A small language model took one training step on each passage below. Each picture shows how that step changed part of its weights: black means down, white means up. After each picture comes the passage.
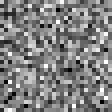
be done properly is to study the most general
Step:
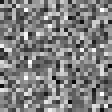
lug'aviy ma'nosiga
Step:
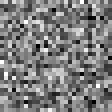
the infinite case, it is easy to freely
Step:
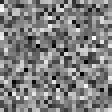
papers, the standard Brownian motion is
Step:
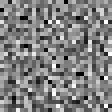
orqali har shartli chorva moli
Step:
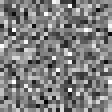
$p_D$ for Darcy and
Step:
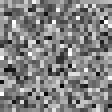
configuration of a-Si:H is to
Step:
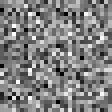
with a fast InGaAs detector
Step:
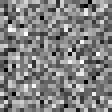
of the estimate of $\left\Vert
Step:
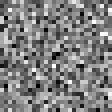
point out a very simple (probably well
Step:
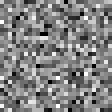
correspond to the associated tiling being invariant under
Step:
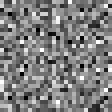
Octane molecule with 26
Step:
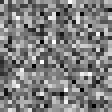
$c_3$ also depends only upon
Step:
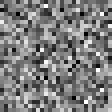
$m$ as multiplicity we simply write
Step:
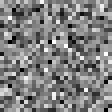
section prediction across the entire kinematic space.
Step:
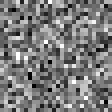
los museos, tanto en la
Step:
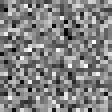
of the bundle $\ker(\dirac
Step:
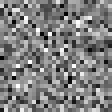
ginástica, podem ser
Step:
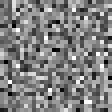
blow up the $z=0$ and
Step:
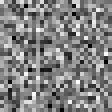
juicio estético.³ En el
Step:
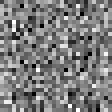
região contaminada por eles.
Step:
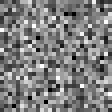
defined as $$\mu_A(x) =
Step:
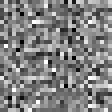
duality symmetry between the axion and the
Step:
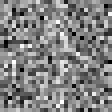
majority. However, differences between PDF of
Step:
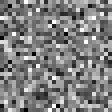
\end{eqnarray} which determines the
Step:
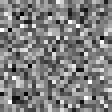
replaced is on the right-hand side. The
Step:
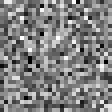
(дата обращения:
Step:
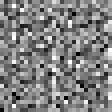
of DNS and CE2.
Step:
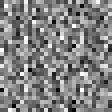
yondashuv qo'llanilganda
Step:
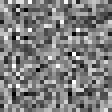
D.H. Cobden,
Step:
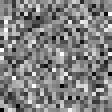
could not be validated, and few to
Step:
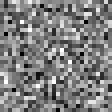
operator, $H$, on a Krein
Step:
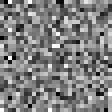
in \cite{joe}. In connection with
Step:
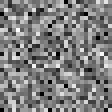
Блока, замужней
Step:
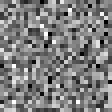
uniform flows down inclined planes may
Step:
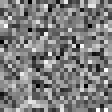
diferentes valores de consumo, e
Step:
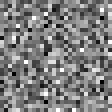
not clear whether SN 1997ef is not
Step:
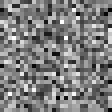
asosga ega bo'lishi
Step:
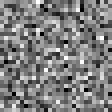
direct predictors when $\theta \in
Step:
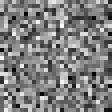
is the Jacobi polynomial, and
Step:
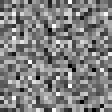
klasik dalam korupsi
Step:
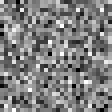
features and the predicted features was always used as
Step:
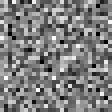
axborot madaniyatini shakllantirish
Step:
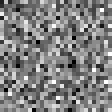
w celach komercyjnych.
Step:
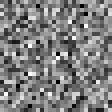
brought up by Miller, such
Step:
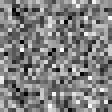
$A$-module. We regard
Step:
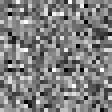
sufficient condition for spontaneous symmetry
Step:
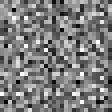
\eqref{eq33} with respect to
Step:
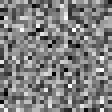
expansion. While Yajima resorts
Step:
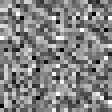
Macro Zona Sur de Chile
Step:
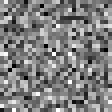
Our result suggests that the bootstrap
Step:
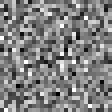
nas transações dentro da rede
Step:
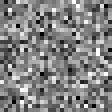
normal subgroup of $G$. Then by Lemma
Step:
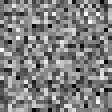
analytically between mathematical clarity and experimental
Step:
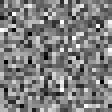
6th, edition of this long running
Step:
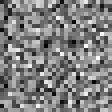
essential \cite{Hao}, as it
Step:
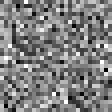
of terms. Hence, its remainder will be
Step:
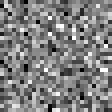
All the exposures were examined for the
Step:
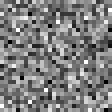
standard treatments, as for instance in
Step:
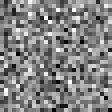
stress that -- on top of the above
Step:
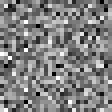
verifica e aggiornamento di
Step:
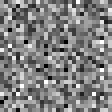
smaller box. The size of the new box is
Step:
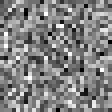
The total CPU time for the simulations was approximately
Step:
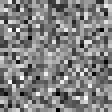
a matrix in order to leverage the inherent
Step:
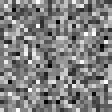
dan berhasil. - b.
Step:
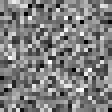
$V$ as $\phi\rightarrow
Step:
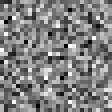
estrategia coordinada para la
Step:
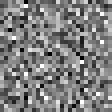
Lappas for his comments and
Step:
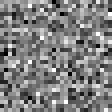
\gamma)$ has the joint continuity property.
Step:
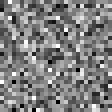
i \leq k$. See also
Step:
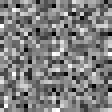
Y., Yan J. Effects
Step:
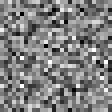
Reinforcing the non-trivial nature of
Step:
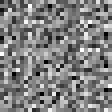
iqtisadiyyatda dayanıqlı
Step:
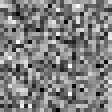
of $K^+$ with a horizontal plane.
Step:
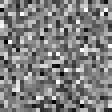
and (\ref{He7da}) the distance
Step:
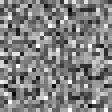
& Cheng, J.C. Reflected
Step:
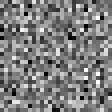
arquitetônica desta
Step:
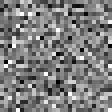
a Korean Question Answering
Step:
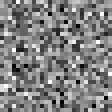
on the above space. It should be
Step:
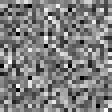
makes use of a dendrite motif.
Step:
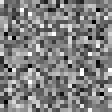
and ages were estimated in comparison with the theoretical
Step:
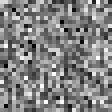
do Colégio Estadual
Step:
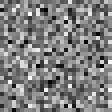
IR radiation associated with the dimming and
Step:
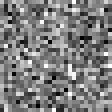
conditions, then we have the following corollary.
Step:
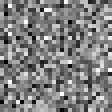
Now let $$ X=I_2+\alpha
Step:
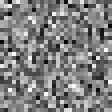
sinusoidal current $I(t) =
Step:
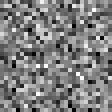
инструменты и методы,
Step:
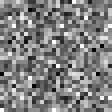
by LEP data varying all possible values of
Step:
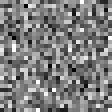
katta yordam beradi.
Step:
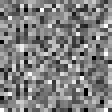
ensino. Pesquisas sobre
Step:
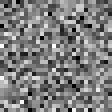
networks or multi-layered networks and are
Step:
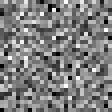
largo de los años y se ha
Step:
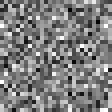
2020. Edição Especial.
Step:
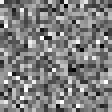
\P$ in red and blue, respectively.
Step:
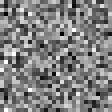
of hyperbolic and parabolic elements as well
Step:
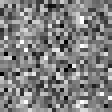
de actividades domésticas de
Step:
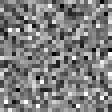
(\ref{fi}) we rewrite this as
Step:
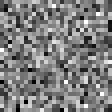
observed in experiments, both on the critical rotation velocity
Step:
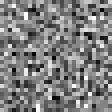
limit $r<<R$, which is given
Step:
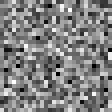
τ_p (Koga i
